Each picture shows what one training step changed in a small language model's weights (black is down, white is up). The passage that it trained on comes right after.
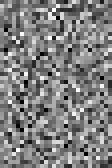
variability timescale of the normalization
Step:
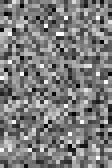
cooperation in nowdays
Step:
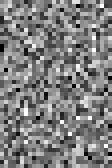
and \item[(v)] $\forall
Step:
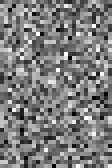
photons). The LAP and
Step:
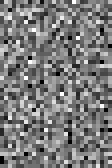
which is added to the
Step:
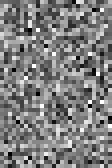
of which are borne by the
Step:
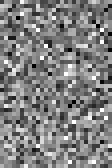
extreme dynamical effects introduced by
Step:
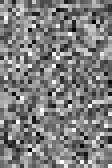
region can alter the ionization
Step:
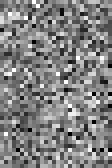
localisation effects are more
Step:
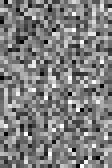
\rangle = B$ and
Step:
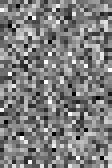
{\bf e} a spin, and
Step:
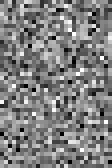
problems with respect to the non-linear
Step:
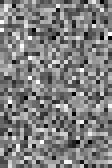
polyominoes to fill the
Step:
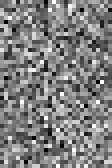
rescaling to an Einstein
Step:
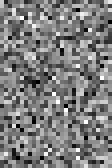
valuation, rigid motion
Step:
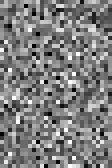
other hand, according to perturbation
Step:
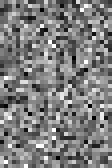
ferroelectric polarization of
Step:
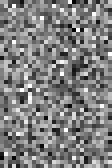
positive constructability orders finite
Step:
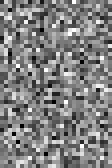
which the strong SOC is present
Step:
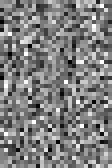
mandatory and can be
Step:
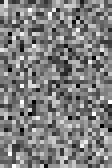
is equivalent to the existence of the limit
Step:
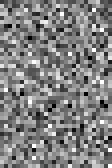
5 GHz. These observations
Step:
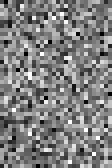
F_\theta\cap C_{\Phi
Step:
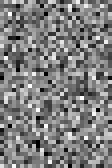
a matrix it will only have zeroes
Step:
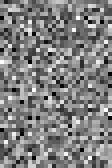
in a satisfactory way (based
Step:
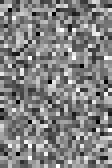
three NWs in our measurements.
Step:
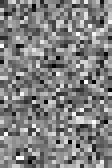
L]$-atom centered
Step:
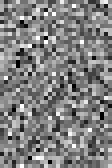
${\bf H}^\gamma$ with the
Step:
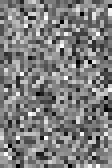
they seem to be essential features
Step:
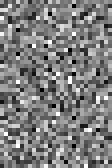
ripple moving through its
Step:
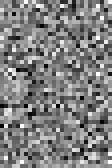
a simplicial complex $X$
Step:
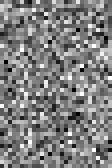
of $k$. The study of
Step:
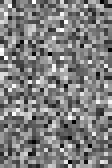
``Planck density'' to mean
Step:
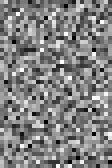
new subsessions). For the
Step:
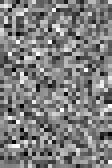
independent of collision velocity.
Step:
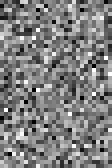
of orbifold. This way
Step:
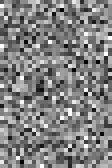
to the constant function $1$ on
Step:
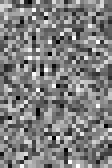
of the other significant peaks are
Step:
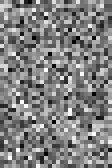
of heat diffusion, which at
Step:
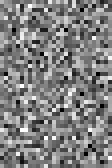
gold SPR sensor: We
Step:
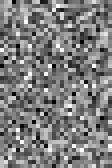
underlying the transitions rather than
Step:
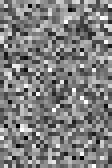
the calculation in AMT, and
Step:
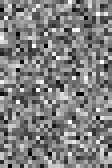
([n]\setminus A)\cup
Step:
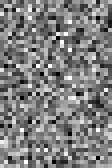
even with functions with discontinuities,
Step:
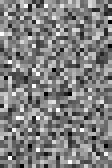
in the grain, and $q
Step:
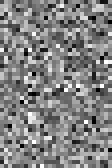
$\phi_0 \simeq
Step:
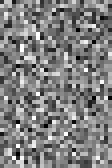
potential of the Gauss formula for
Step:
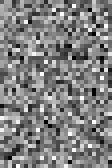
bifurcated from the
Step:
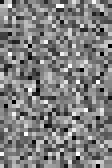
coarse step-sizes,
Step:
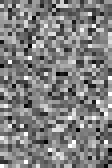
series with coefficients depending on
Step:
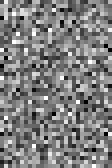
between kinematics and
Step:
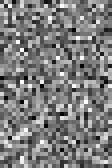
work centered around an idea
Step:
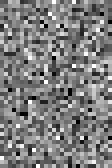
optimize their utility. We
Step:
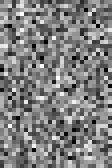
performed integration by parts in the estimate
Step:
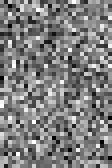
, \end{equation} which is
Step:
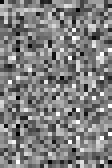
was supported by the Science
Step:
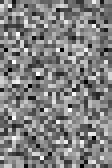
limitations when extended to smaller
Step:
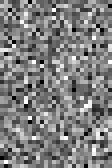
adaptive and decentralized
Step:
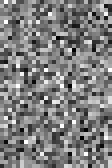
total amount of PV energy including
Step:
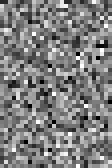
Tg $ respectively so that
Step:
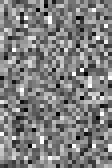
a deconfined phase we propose
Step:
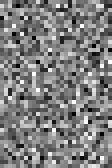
Davoudiasl and
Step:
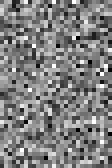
that $\alpha \geq 1$ since
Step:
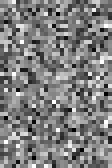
observability (see Sections
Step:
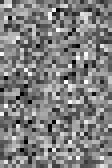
explanation is that more
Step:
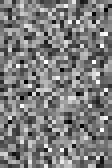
introducing double discontinuities
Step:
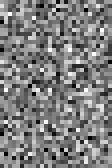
function) and need to be used by
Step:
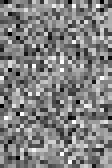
\eqref{haeq12}, we
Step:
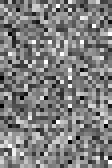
2} \begin{split}
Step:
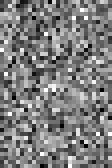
using clause~(1), we
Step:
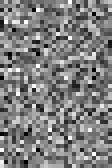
4, respectively, show the frequency of
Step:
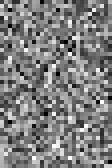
assuming unquantized measurements using
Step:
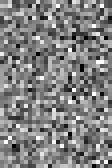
and border-collision
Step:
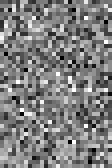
the best friend of
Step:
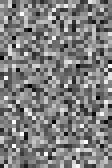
correction term was retained in
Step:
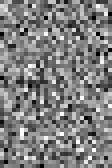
$A$, for otherwise $A
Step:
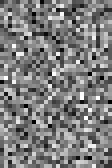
Therefore, by Proposition 1, the symmetric
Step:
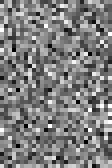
discussion has only focused on
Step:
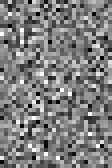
+ K$ with $\lambda \neq
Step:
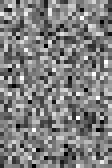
value checking without tracking where
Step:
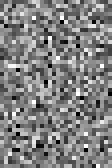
there) that a dimension function
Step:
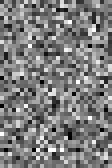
comparison with the disk model, we will
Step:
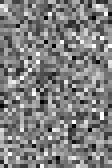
$e_s$ and
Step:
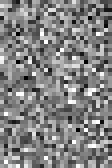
on a generic basis vector take simple
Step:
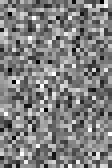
is similar to (b) but from
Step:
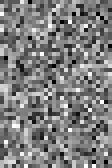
on each Fog Node is
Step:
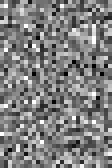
leverage the attacker's
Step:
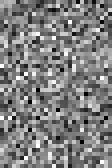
Phys.\ Rept.\ {\bf
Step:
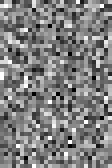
by \begin{align*}
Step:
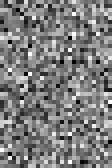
\coloneqq \intrtN
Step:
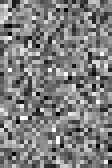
slits, $a$ is the
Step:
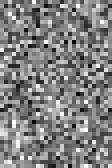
a Gaussian process or ridge
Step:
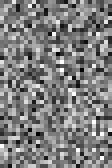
In \textup{(c)}, the
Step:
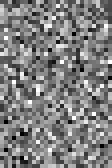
IR team, it is
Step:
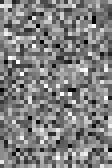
end of each interval are mentioned with
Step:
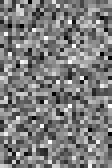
where the parameter $\epsilon$ is determined
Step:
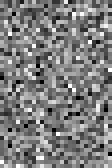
asks for the largest
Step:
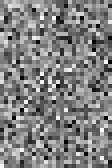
levels of circadian
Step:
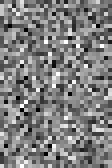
shown by the authors that such model
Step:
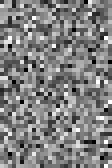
guided sampling plays
